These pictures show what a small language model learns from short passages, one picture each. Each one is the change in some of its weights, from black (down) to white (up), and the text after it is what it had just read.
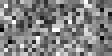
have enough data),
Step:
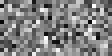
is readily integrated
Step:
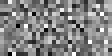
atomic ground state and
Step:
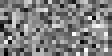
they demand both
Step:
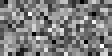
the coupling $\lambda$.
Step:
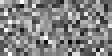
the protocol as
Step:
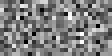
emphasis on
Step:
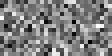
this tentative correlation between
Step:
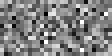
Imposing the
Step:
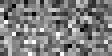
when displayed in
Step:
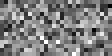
the optimally local fixed
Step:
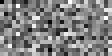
subpopulation that
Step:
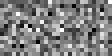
certain distance between points of
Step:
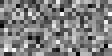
collection is a critical
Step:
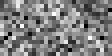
provide a way to improve
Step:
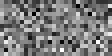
suppressing the
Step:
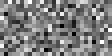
The effects of this
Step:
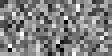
the same mock
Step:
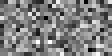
peaks are visible
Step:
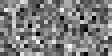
raised above. The
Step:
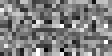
can potentially support
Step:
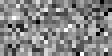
definition other than quantum
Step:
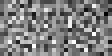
follows the conditioning signal
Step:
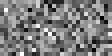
the fitting procedure,
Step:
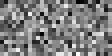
the extreme results and
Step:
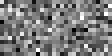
is written as $\vec
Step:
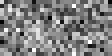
is homogeneous of
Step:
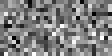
pixel lines, from
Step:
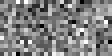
surface operator coincides
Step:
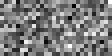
case of Fig.
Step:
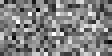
pumps as
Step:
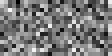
of the ordered
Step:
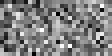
that are either present or
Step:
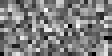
a {\it single
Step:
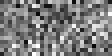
space-time. A
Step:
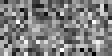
and (b) the
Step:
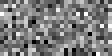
surface and bar
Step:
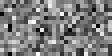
cartesian positions
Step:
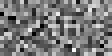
for the quantization
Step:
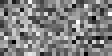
quantity finite. The
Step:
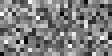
deformations on the
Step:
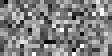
the link prediction problem,
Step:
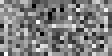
has implication in
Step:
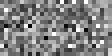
generalized lasso
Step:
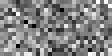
snow line in
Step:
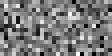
use come from a
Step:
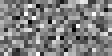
$\psi$ et de
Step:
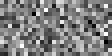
receiver with
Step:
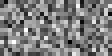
the two individual phase
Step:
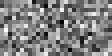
Parse the page
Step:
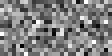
can be up to
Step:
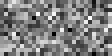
transport channel,
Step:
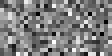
analogy between this model
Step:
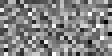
angles in the
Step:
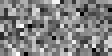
be fairly well
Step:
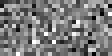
as input as well.
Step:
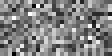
As a result, above
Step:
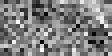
and study the effect of
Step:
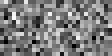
the same units as
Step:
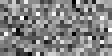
altitudes of region
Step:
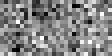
and integrated in a
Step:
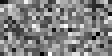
$N \times
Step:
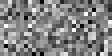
pion chemical
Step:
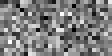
function of $r$
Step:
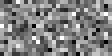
Zeeman or
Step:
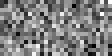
the space of states
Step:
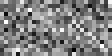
of minimizing the
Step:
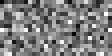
that the size of the
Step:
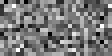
threshold and the occurrence
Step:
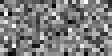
The Borel
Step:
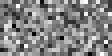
The formal solutions of
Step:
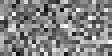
nuclear plant,
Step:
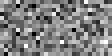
Results are shown for
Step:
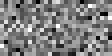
The crossover of
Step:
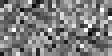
for fields close to the
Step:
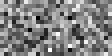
Raman scattering was
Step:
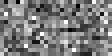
step for macroscopic
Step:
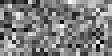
that reviews the
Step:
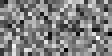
the statistical weights corresponding
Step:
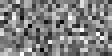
we get an upper bound
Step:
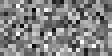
the death of the
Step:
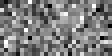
to evaluate speed
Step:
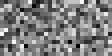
for two different events corresponding
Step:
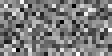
contribute to some of
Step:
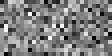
pressure scale height.
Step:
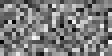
data were reduced using the
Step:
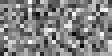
Collins and
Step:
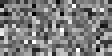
as the states within a
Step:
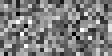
the high mobility materials
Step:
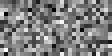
also the only case,
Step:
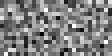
a blue core and
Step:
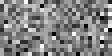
binding mechanism of
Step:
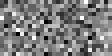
this work for a visual
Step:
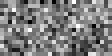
The Bastani et
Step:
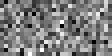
in the literature, we
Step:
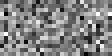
together, the DFT
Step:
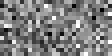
to the reality.
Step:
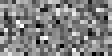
is absolutely
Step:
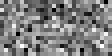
scheme used by the
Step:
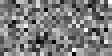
of China,
